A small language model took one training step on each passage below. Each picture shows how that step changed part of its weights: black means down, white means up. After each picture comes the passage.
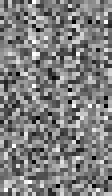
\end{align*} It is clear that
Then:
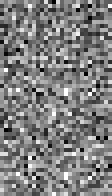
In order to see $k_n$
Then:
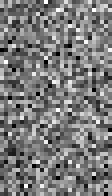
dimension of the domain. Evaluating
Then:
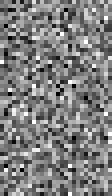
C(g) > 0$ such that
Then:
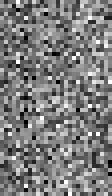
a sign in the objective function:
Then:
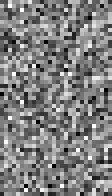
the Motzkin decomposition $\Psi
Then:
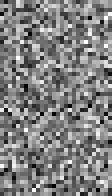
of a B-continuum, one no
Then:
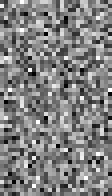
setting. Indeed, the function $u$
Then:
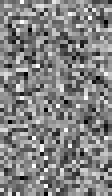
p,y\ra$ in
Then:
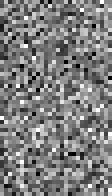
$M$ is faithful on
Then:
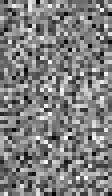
and the intersection form $\CB$. We
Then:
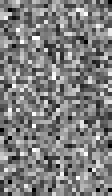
T; H)$ by extending
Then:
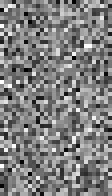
in contradiction with supposition that $C
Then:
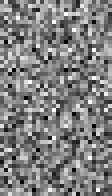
for sustainable development.
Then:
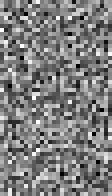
to check. \end{proof} In
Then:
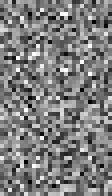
faisceau $\mathcal{K}$
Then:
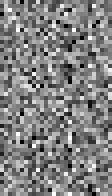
for $\beta >1-\alpha ,$
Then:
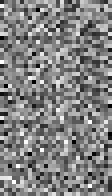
coinage systems from a combinatorial
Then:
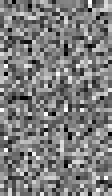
to [KeMa] that the given
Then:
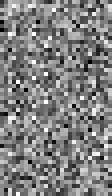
wide subcategories (abelian subcategories
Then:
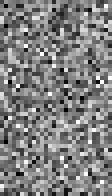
we may replace $X$ by the cone
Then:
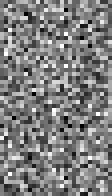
for every $x,y\in
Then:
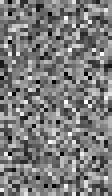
is an \emph{asymptotic
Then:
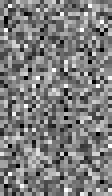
$d$ such that the following holds.
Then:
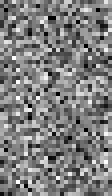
S. Morgan St.\\
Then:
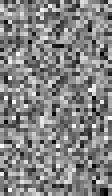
color if elements of this type in the
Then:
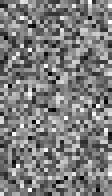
Actually we need a stronger
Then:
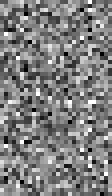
any $\gamma\in \ker
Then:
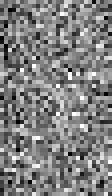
order $(4,4)$ with both
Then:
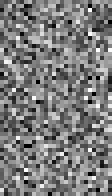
avoid the solution of a nonlinear equation
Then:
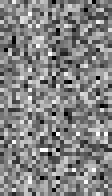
K. Richardson,
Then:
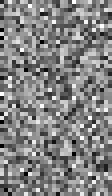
startling complexity (as
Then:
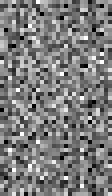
structure of $M_q(n)$
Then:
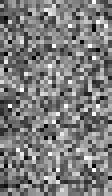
approximates the continuous operator to order
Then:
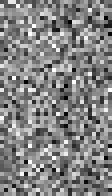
expansions, depends on the complexity of
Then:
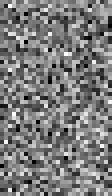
this hypothesis is expressed by a limit relation
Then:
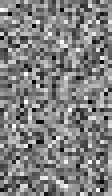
its diagram admits a midpoint of
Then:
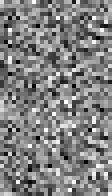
\in \mathbb{F}\right\}
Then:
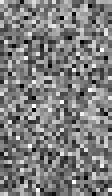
is being recognized by the
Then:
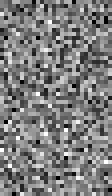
Banach spaces. Stoch.
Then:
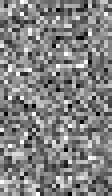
Let $L$ denote the left-hand
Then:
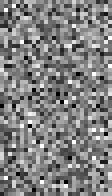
= \varepsilon\delta$, this gives $$
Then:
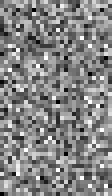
increase. Example 3: Constant
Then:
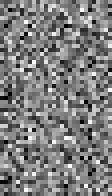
then $\alpha_2$ can be
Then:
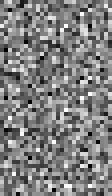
any $n\geq n_\delta$,
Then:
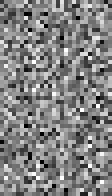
the proof of the result for all other
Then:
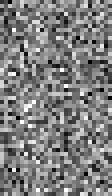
$p^k$ of the group of
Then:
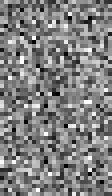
size of $\mathcal{F}$ shows where
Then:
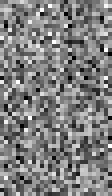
which are now distributed in conformity
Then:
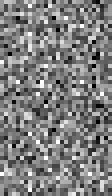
statements are equivalent.\\ (a)
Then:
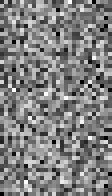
ordering of the fundamental weights involved in
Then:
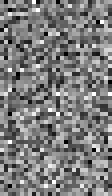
\cap L$ vanishes in degrees
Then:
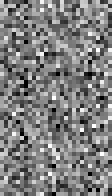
as a neighborhood of a sphere
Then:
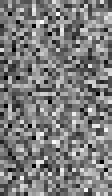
Fock space depending on the parameters
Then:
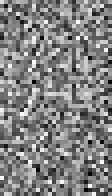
We assume strong duality and existence of
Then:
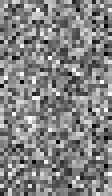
nodes. This process is clearly
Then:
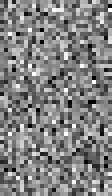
complex variables with weights $\bfw.$ Suppose
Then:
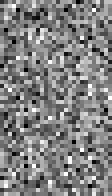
$\gamma_0$. Then for $z
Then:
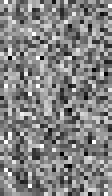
fixed point algebras for any automorphism of order
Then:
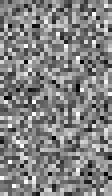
link between scientific
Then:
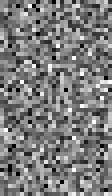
\), as they can be generated from their
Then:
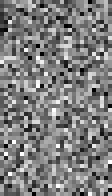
obtain for $t\neq 0$
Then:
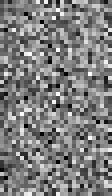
non-expansive for all
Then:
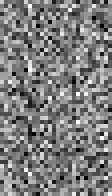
and it is easy to see that
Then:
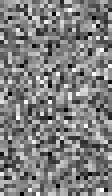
\cite{BBH} and left to
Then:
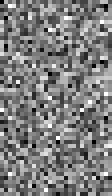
Multisublinear maximal operator,
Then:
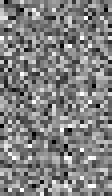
polynomial $P(\uX)$ is called
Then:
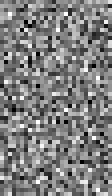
y^{\pm 1}]$, then we have
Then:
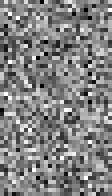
the functional $J_{\lambda,2}$
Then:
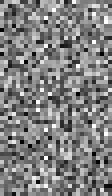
to attack hard optimization problems.
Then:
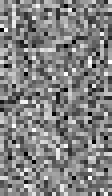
($d\ge2$) flat torus
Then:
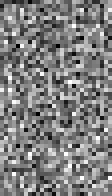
is contained in tangent cone\\ \hline
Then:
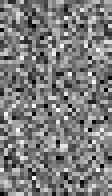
$ T=F\vsum G $
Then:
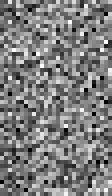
far right column, the star indicates
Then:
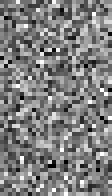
and the probability that server $m$
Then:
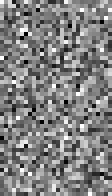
considering the regime $n
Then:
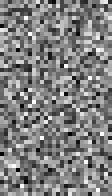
on some kind of ``concrete''
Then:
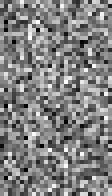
parameters of $B$. In the case,
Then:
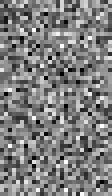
the action of $h$ on
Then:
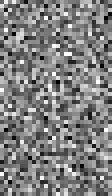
data generating process. Usual
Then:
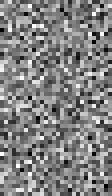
with some discussions on possible future
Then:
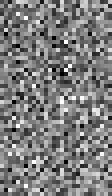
of $A$ are real and
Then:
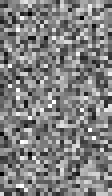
In this section, we propose the
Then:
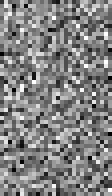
coalescents, and has been
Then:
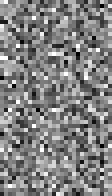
naturally in representation theory where there is no
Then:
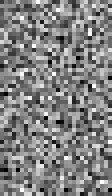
gives the non-holomorphic part. The
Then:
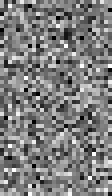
interpreting line $l_b$
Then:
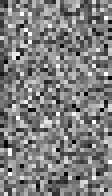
To prove Theorem 2, we need the following
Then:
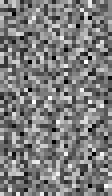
an interval of the right weak order.
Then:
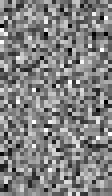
in each partition. Such scheme can
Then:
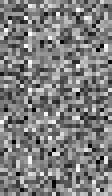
seen to belong to the latter model - and
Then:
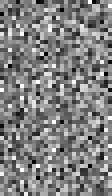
lines with three elements has rank three in
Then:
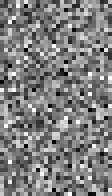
under $\sigma$, we construct:
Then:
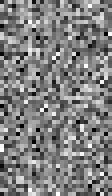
will now be outlined, although
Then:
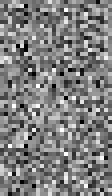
an embedding of $u$ in
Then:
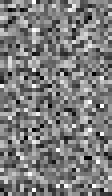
\in \tilde \Omega_n$
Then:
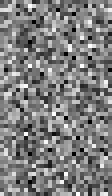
If $\beta_0<\beta\le
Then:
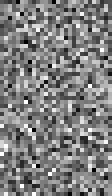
for any $\lambda$-curve
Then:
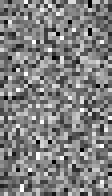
of functions $n$, the explicit (for
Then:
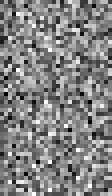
Sinica, Beijing
